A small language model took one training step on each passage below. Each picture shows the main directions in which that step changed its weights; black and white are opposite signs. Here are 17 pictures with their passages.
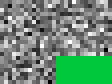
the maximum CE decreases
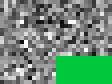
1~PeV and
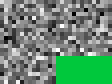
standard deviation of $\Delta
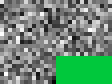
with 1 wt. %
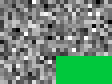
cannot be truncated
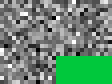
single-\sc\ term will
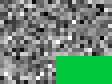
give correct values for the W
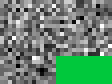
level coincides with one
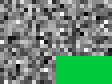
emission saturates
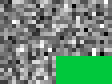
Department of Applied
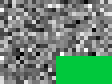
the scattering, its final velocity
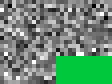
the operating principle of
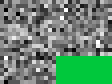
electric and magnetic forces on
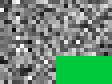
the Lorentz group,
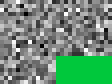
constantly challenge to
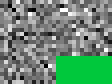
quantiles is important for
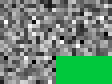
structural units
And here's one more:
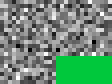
work we study the electrons
